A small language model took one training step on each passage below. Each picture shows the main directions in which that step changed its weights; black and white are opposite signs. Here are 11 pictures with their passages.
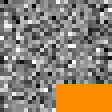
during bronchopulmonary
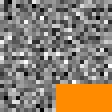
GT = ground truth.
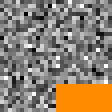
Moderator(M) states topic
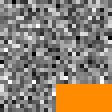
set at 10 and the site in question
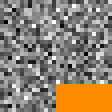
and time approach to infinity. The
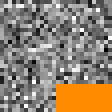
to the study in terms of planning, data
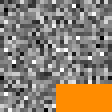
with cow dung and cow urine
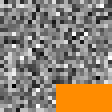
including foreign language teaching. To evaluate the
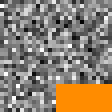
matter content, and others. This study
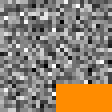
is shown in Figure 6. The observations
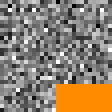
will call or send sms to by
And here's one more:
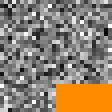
controlled bath for 8 hrs.
